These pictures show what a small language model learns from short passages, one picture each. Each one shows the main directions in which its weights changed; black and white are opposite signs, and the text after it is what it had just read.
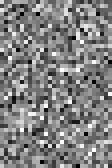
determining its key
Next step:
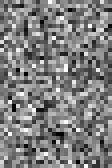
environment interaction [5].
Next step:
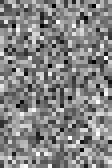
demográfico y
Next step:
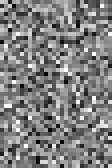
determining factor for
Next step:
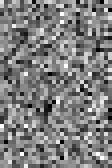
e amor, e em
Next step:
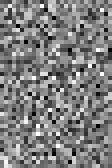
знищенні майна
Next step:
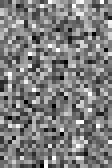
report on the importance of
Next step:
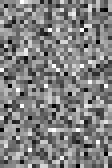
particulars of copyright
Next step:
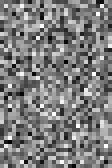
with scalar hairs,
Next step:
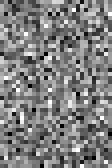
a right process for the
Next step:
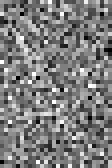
curva cambia
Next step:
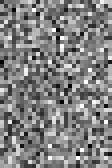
lower rates of procedural
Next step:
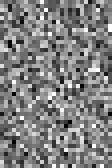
> critical value for
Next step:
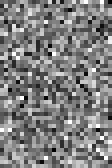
sguning uchun
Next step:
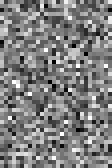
Color scale representation of
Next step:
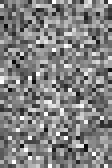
undergoes a transition from
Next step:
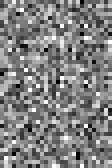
Kembrijda esa
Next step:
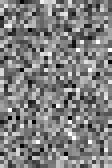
bands and gaps have
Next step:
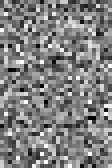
descrição de Assis
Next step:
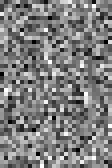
in our knowledge of the
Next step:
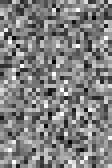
the mean of $P$:
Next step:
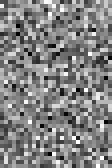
used in automotive structures
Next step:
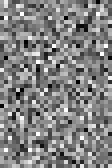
& Medicine*,
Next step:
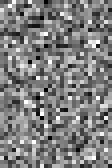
we looked to the
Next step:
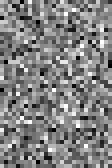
must bear in mind that
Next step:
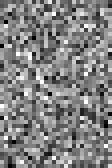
va hayotiy
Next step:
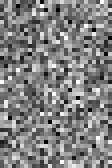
to anion concentration of
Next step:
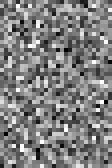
potential remnant
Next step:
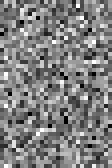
negativ asupra
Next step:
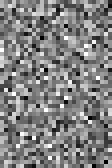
Le matin, profitant de
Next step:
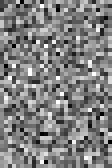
to 18 years who
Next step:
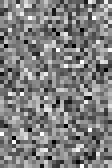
this paper, the goal
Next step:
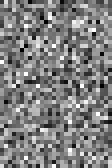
studies suggest that
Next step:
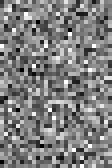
and discharging power is
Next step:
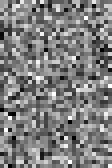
to analyse and present how
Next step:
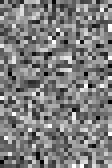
with choroid plexus
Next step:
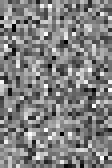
badiiy detallar
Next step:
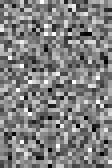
are not able to resolve
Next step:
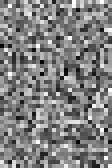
vida de muchos
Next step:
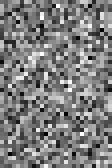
should dominate pair
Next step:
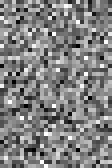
of both estimators. The
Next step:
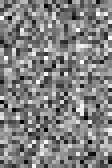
evaporation. In order to
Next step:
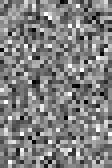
study will hopefully
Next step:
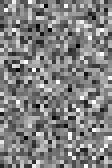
Н., Сигалов
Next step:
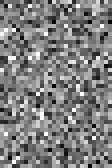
The model best agrees with
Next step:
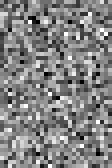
Section 3 further describes
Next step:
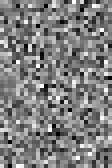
with orthonormal basis
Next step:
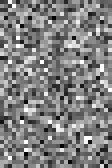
ring closure which leads
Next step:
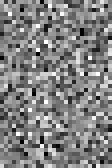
promote tolerance have
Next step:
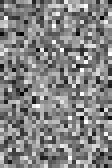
malha triangular
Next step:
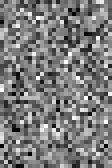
AND HOT
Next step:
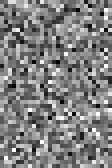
the graphene to the
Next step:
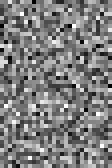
and kidneys are working
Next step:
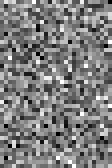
through paper filters and
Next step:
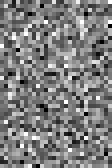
multiple populations define
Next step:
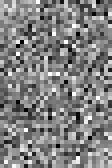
and RMSE values along
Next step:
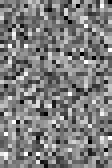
improved by also taking the
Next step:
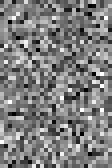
long-term effects.
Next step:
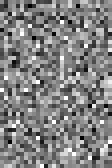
PVC membrane :
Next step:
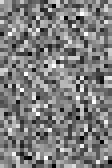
be carried on as part of
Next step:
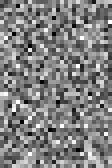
values of 2.09
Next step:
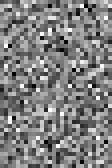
not closely related to the
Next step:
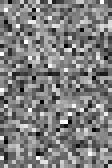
predicted target state
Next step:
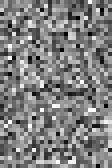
[9] reported an
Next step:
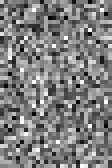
included for review. A
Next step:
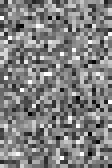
financial and subsequent
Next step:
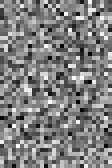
for segmentation of medical
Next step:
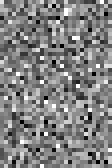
such that - $$V
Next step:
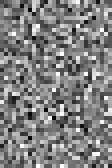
adoption of cloud
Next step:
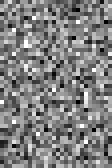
on branches of
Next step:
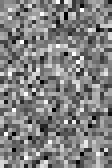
and \begin{eqnarray}
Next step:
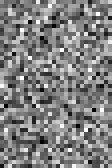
systematic error
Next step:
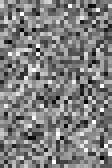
gases has been studied.
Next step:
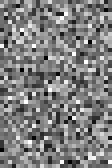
and equipment this process would
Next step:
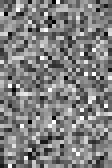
mixed solution was then
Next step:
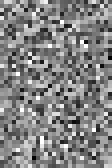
from the new action are the same
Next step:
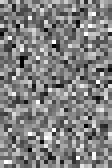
samples, reading for
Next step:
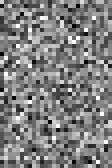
openDS as described
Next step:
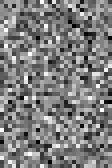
bulky and require
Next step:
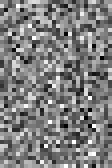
current study. Data for real
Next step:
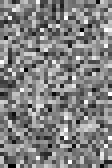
reflected in how
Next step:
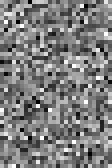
correlated the outcome based on
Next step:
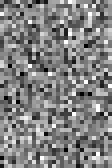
in Fig. 5. To
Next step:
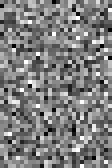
audience for the
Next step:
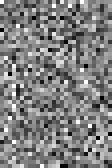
using HPLC and
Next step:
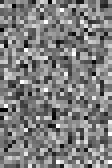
class. This was most likely
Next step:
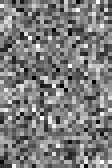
to‘g‘ri javob
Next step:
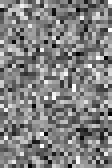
integration area). To
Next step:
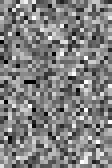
of species-specific
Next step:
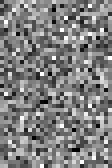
participants (including the
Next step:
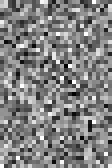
With the number of new
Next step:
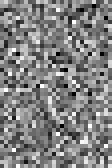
tests and system- level
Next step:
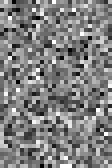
reign of Shah
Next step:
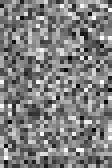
4. Generasi muda
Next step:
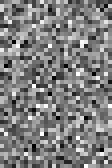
Veatch et al.
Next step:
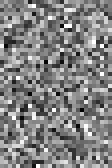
— transmissão,
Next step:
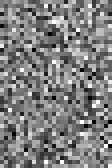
bulutlar qoplab
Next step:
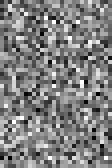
n > p.$$ We state
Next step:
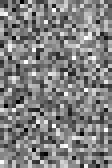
implementare misure
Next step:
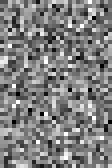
The seed coats were
